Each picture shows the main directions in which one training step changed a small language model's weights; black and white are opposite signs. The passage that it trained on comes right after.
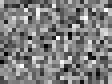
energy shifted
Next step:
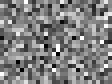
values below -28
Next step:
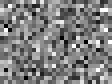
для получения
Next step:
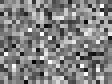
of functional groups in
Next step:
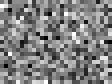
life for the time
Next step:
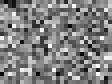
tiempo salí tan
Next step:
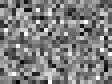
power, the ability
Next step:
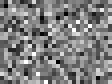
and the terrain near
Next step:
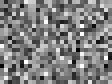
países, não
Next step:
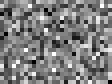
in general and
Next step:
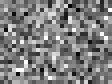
de tradition de
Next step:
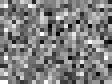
and in Section 8
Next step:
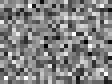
study to allow for
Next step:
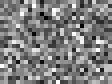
do not clarify
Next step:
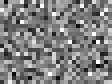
та марган
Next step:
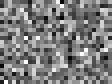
secondary schools with
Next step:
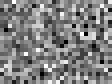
in pavement
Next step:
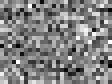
study uses a quantitative
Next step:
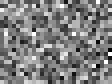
lab and the classroom
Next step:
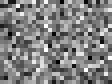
exposição constante
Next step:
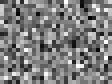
the compared languages,
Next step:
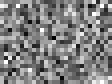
meet the inclusion
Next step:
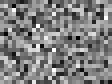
is a term experts
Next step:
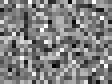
priorities. The
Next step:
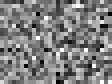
with hypertension
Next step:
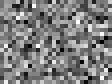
found to have a
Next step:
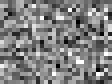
to a higher value
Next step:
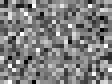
emphasizing the methods
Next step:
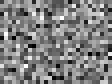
of information and skill
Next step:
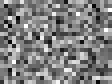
según el
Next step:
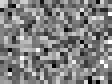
digital platforms. At
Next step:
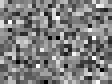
The role of environmental
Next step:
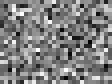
elasticity in
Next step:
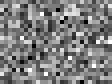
for every 15°
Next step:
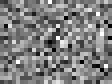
de investigación se
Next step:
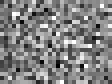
vacilar se le
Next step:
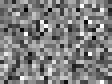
se mostra
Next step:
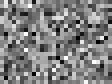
and is related to
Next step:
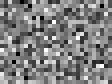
is in a
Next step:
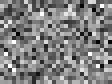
available data)
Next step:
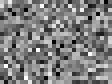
Pues un
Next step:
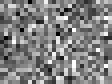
de dispensa
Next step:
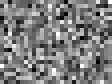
International Conference on
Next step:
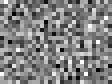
questionários, não
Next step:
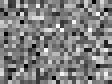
ва Амиев
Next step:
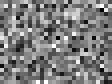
a system of form
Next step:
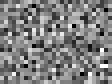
accounted for
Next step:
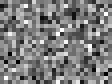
the same number of
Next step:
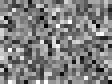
The object of
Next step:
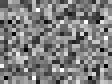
with the community,
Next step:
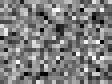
initiatives do not contribute
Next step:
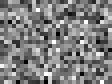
with the conventional
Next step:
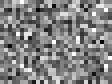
dente. O
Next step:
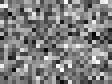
creation, graphical
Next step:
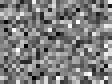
to solving these
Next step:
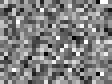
importance for patients,
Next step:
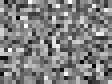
The possibility of
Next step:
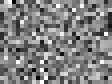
thing here then
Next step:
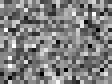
be prevented in
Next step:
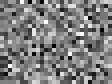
must come from the
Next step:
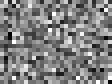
copy and
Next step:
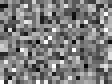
the correspondence point
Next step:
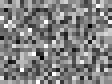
Synthesis of
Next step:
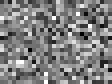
industrial capitalist
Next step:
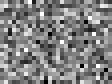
from the control
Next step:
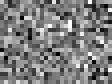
ijodiyoti uchun
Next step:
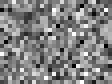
sistema (art.
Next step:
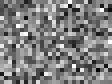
a generative AI
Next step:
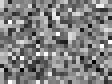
The rate of
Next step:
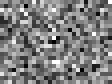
в обществе
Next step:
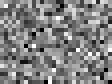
education and the
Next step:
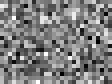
the background of
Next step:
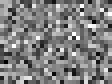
com o grupo como
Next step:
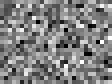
processo reflexivo
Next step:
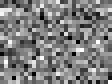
production and decrease
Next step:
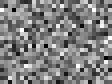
extreme impacts.
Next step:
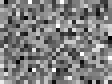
dedicated to
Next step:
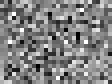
autora, para
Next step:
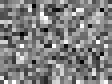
not only measure
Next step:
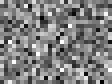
we would want
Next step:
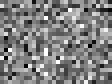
Medical College
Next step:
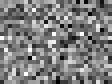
duplicated and
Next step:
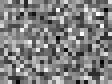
zenden van
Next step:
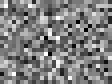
and the International
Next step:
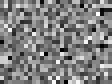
активы, что
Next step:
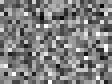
of the Indian
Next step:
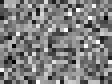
ponga en
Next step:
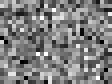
tests of the
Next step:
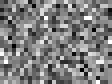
y oportunidades
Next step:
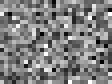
grau 2
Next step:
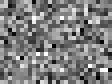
by the working of
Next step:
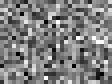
foi desenvolvido com
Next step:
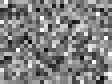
research or adding
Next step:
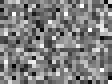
architectural and
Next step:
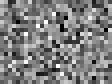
Centros de
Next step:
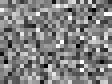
y Ono
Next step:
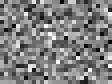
between Eddie
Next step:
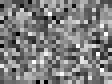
system of teaching children
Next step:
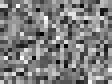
reducing water height during
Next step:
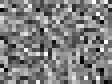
terms of the
